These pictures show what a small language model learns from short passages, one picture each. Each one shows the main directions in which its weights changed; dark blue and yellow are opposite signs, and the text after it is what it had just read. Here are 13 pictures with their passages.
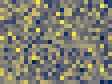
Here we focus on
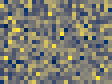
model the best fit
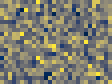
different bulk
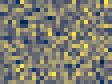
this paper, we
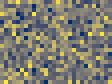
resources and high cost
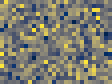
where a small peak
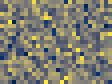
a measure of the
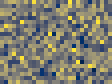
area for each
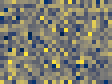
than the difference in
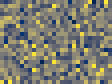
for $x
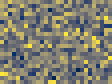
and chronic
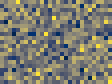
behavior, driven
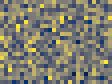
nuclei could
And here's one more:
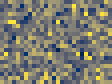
The square of
